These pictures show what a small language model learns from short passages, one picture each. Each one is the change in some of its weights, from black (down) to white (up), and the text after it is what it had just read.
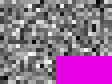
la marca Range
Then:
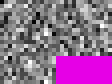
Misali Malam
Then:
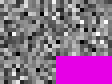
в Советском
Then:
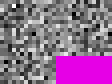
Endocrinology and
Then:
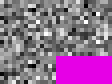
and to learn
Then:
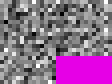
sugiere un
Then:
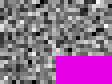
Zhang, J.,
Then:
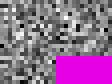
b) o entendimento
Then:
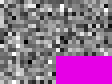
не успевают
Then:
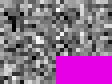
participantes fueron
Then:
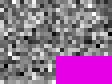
vos se vos
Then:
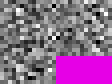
pedagogik texnika va pedagogik
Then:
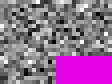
Available at:
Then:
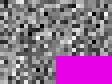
Vielzahl der
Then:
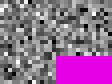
que había generado,
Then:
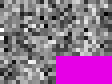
é medida que se
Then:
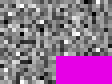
para sus actividades escolares
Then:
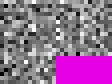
de junho até
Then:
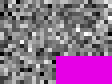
en pourcentage par
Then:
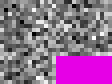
A., Tanaka
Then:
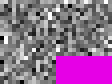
priorizando manter
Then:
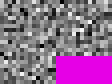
ainda com Cabette
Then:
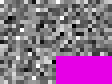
Tezida bemorlar
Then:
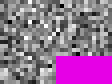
específicas de seus
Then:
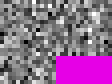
про минуле,
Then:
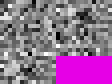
2023) eingeordnet
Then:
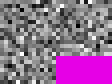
Adaptado para
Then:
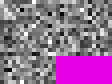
and is assigned
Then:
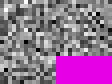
на подготовку
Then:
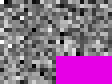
te geven. Er
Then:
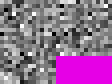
a qualidade da educação
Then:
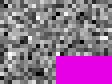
та розвиток
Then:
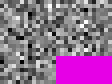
XX ASR
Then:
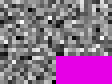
la evaluación de la
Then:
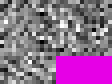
Hojiyev A.
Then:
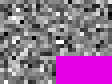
i razvitie
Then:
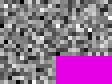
bilan fabula bir
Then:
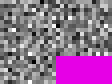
de Elvas. A
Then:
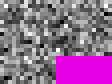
en cuenta, entre
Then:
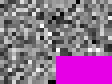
la salud humana.
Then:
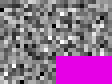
verwijt aan
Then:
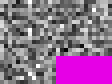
Shuning uchun ham
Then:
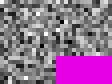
en la etapa de
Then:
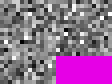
pelos processos de
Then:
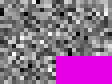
4. Лосев,
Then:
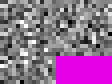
combinación de
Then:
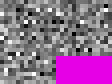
regresi (B)
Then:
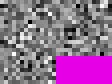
4. Ijtimoiy
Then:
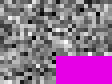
normativa vigente.
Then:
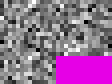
като естествен
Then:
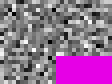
nisbatan halol
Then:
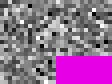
Nederlands te
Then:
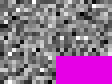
с широкими
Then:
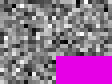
impactos nesses
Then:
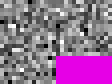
qiluvchi metodik
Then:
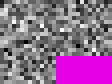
logística e o
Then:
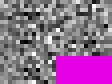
هل تدل
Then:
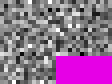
in Studying the
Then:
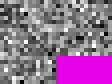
sus controversias,
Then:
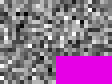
tratar de inferir
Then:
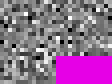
Pul bozori
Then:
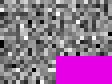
corrente necessária para
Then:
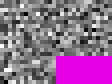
образцов, а
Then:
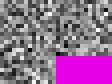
uchun ma’ruza
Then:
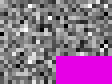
se puede observar en
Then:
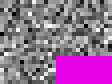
dasturlash tili,
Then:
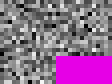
bilan yoshlarning oila
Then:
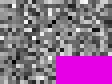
poate prelungi
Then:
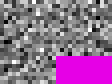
de Salud, Universal
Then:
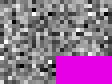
primer grupo se
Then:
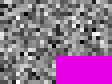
При расчете
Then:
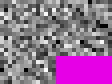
за допомогою
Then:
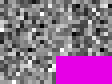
Tex. B.
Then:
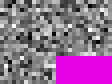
A., Welch
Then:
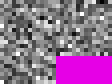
yak, biya,
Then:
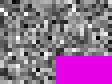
la langue locale,
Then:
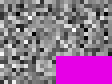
boyu öğrenme
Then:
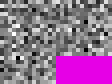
– Srpska
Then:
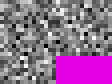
simulasi secara
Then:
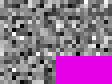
using in laser
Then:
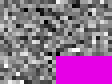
una sección completa
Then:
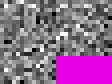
des entreprises à
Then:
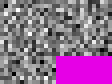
Para resolver a
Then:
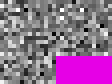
of distortion of
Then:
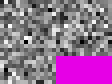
обратившихся в
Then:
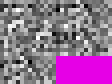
Jahrhundert als
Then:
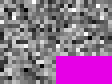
осторожность при
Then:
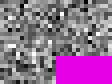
sativum* L.)
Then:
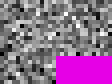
a las necesidades y
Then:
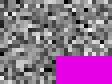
las ventajas de
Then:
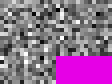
de población
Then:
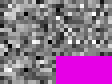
міжнародну і
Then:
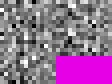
do cuidado foram
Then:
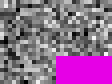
Asrul, A.,
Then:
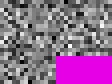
kalamush qon
